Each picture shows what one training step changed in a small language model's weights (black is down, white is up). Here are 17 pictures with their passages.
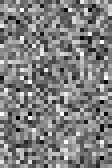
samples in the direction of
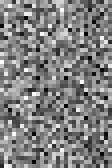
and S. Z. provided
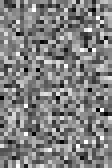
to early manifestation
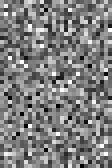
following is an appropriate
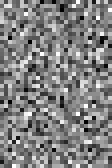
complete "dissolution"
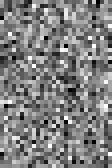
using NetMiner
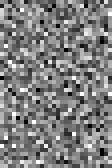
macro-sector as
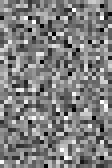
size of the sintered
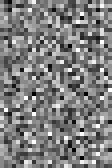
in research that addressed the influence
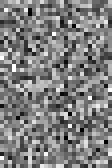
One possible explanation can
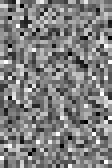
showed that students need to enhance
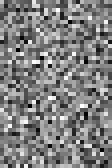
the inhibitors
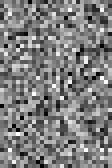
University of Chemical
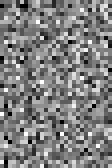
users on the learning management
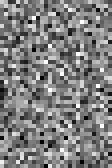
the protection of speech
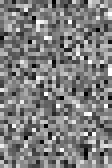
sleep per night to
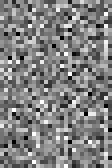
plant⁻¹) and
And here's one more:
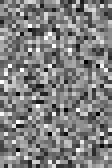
So every teacher
